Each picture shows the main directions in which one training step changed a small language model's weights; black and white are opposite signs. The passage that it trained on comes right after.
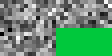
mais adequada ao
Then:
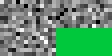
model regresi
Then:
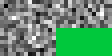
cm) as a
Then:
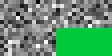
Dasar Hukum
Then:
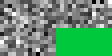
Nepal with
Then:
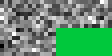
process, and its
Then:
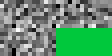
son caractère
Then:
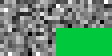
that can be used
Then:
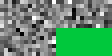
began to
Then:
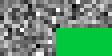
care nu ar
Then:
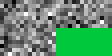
são voltadas para
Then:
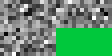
causes a
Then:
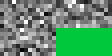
maximally good results
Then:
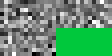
the project.
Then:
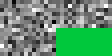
gaps and opportunities
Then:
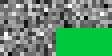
iqtisodiy samaradorligiga
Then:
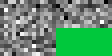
The study used only
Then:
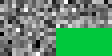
to be due to
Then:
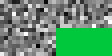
celui de
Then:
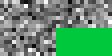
de consumo.
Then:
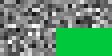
not want users to
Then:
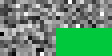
current measurement from
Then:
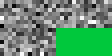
and (c)
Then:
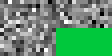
There are various reasons
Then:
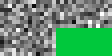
of systemic
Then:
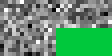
Education Based on
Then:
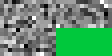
doing so,
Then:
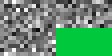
Variety of
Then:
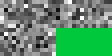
por parte da
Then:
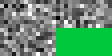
acceso y
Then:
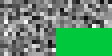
this study; all
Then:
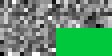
order to test for
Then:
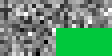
conditions of the national
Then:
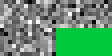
Assim também é
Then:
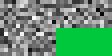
other words,
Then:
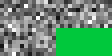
digital society and global
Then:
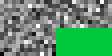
30%, including in
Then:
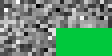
Come on,
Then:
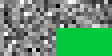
use flexible
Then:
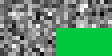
known as secondary school
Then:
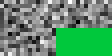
eliminate the
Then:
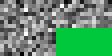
to provide the necessary
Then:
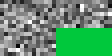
NPA to
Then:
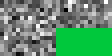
scheme will work
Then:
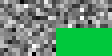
del ente.
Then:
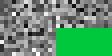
esa raqamli
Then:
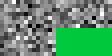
surface were chosen as
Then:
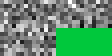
avec les
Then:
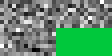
control, and
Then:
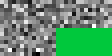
los fines y
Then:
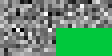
a atividade experimental
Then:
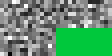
absence of
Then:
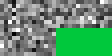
result, and
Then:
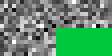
crops and
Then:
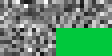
de experiência.
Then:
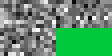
linear repetition
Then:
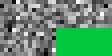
directional modulation
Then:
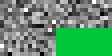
high speed and
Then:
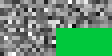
las tensiones
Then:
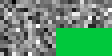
requested from
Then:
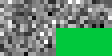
межах інших
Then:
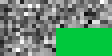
cells. These
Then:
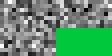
are interested
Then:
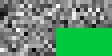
та розробки
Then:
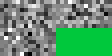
signs may be
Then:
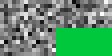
authority in
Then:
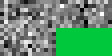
the Republic as
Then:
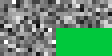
tot separate
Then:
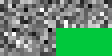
for engine used
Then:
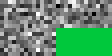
who are at high
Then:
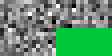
support reaction
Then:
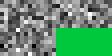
is changing the
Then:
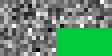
care, as
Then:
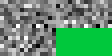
Table 6 indicates that
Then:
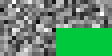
remove a
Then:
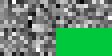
con mayor reducción
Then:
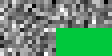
alert system,
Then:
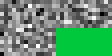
area is affected by
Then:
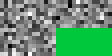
incidence of the
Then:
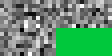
tizimlari orqali
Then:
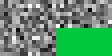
rate. To limit
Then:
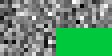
результатах, що
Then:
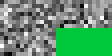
model whose
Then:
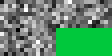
to radiation.
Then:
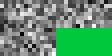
obras, se
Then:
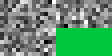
resolutions or
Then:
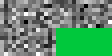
with two blocks
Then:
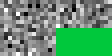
Therefore, management of
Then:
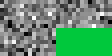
в её
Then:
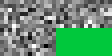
findings of this study
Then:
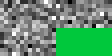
des qualifications
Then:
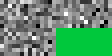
a picture
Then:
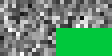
by creating an
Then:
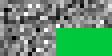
environment. Thus the
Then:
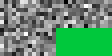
in the firm's
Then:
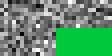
verbs in
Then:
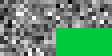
за один
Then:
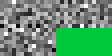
collected from our
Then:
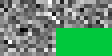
in square pattern
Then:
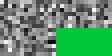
for schools to implement
